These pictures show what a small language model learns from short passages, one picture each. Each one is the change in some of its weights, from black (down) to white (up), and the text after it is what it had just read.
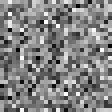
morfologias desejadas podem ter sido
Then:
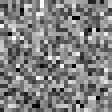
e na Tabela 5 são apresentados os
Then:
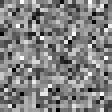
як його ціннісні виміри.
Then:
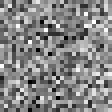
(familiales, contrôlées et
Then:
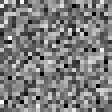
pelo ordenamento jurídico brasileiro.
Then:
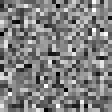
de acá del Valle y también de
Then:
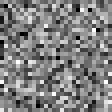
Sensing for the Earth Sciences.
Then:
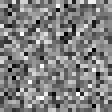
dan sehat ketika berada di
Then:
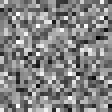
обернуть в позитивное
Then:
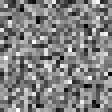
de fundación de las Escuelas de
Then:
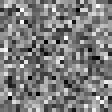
Foram coletadas variáveis como número de
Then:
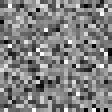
ускладнює його структуру й
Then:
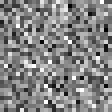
kaymaya etken olan unsurları
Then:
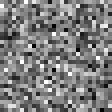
Ingliz xalq shevalaridagi
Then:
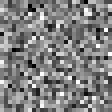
o‘rinlardan birini egallaydi.
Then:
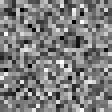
“Inson o‘zining u yoki bu
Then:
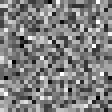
goats and kids observed,
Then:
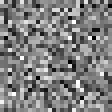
buyon tuproqda qolayotgan
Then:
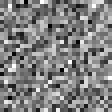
les professionnels. Ensuite, nous
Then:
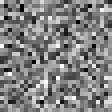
відбувається тоді, коли
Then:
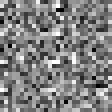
tan - tos do - nai - res
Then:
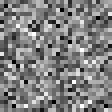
terjadi pada sistem yang dibangun
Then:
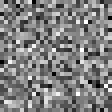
manfaatlar to'qnashuvi
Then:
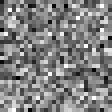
SINBA SIS (Sistema Nacional
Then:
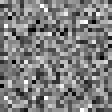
las cenizas debido a la
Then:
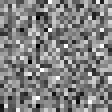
двічі на рік,
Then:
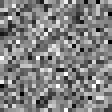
та варіювання нових способів
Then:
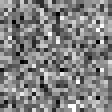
os diferentes *stakeholders*. O
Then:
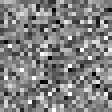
принимаются на основании установленной
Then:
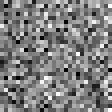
**Tabela 2:** Resultados das
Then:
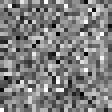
tafakkurning shakllantirishiga olib keladi.
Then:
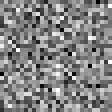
va ma'lumotlar; ilg'or
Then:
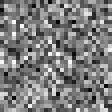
fanlari o'quvchilar tomonidan bilim asoslari
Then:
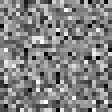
of a business into a digital structure,
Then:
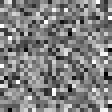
Korea) Polonnikov
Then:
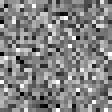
население в этих странах
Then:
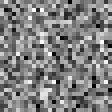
Monthly*, chamado “The
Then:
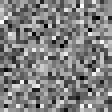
barcha yozma til shakllaridan foydalana
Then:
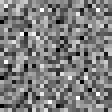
määrällisiä ja
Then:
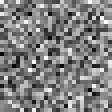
nitrogen deposition and their impact
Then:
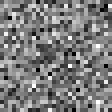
surilgan muayyan siyosiy qarashlarga
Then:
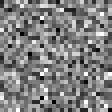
H. Röttgen, *Il
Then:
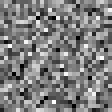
умумлаштириш орқали
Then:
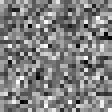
отобразить в следующем
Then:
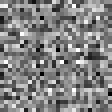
siya sa panel ko at
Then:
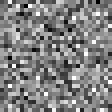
agreements, establishing obligations
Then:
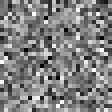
По мнению А. Беляева и
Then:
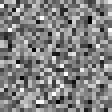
и теория дизайна»
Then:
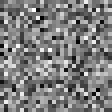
time he acquired this
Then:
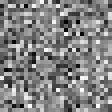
técnica es factible y ecológicamente
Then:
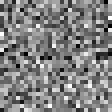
toshli) hududlarida va
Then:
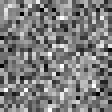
It also examines the influence of
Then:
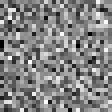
kunnen ontlenuen. In eerste
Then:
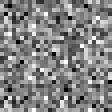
allusions, allusions,
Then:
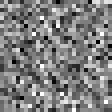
Shakespeare, *La
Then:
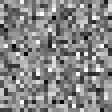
результати навчання (назва)
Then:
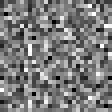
педагогических и информационных технологий в
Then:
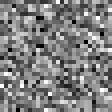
legal, lo que podría
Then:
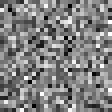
TA'RIF (8-SINF
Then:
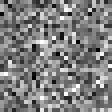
the labor market, and the implementation of
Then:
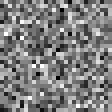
mehmonni rasamadiday
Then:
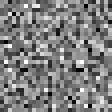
со стороны преподавателя.
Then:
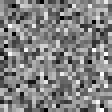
geniş kitleleri
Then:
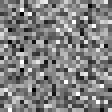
тўсиқларга учраган бўлса,
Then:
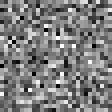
esa asosiy urg'u "bosh"
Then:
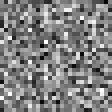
analyze and contextualize in a
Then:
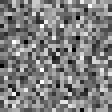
la maison. Madeleine
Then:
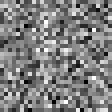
als „Rekencentrum” voor
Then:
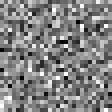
такими как тромбоцитопения
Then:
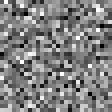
tojik, rus va boshqa
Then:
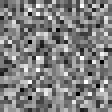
Discussão A presente revisão
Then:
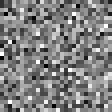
5. Рыбаковский Л.
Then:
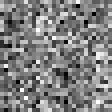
издержки банка. В
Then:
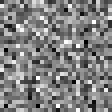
tenglashadi: Fur-qat
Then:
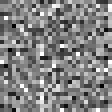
raqamli kuzatish tizimini joriy etish; -
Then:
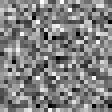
que políticamente obtuvo lograr la
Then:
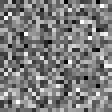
de entrada que tuvo una duración
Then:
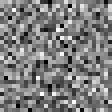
agar tasavvuringizga
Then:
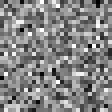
em Curitiba, atraindo o
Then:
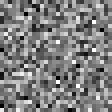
tuzilishiga ko‘ra nimadir
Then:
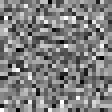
в создании целостной системы природы.
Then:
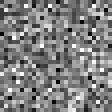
(2003). Compleja historia de la
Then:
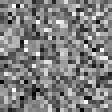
in rechtlichen Fragen mit der
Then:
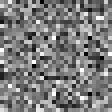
Робинсон томонидан 2007 йилда
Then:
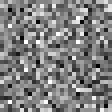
день, доходчиво и обстоятельно
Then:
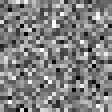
экологическая роль. Всего
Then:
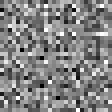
eram pacíficos e as vezes
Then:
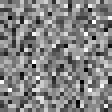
stato sviluppato senza
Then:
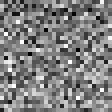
учун ажратилган кредитлар №
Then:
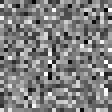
imperiyasi, keyinchalik Arab
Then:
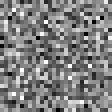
lo micro o infinitesimal, en
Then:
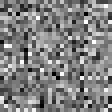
hypothetical scenarios) to
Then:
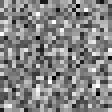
TV, kinematografiya
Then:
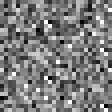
(PhD) Ma'mun Universiteti
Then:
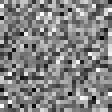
таяние. Она исчезает
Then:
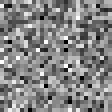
que estas ações de fiscalização por parte da
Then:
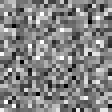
Анализ конкурентной среды:
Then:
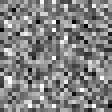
În Occident,
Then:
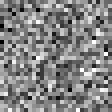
hukum yang bersifat umum,
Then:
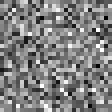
barqaror bo'lib qoldi. Kirish
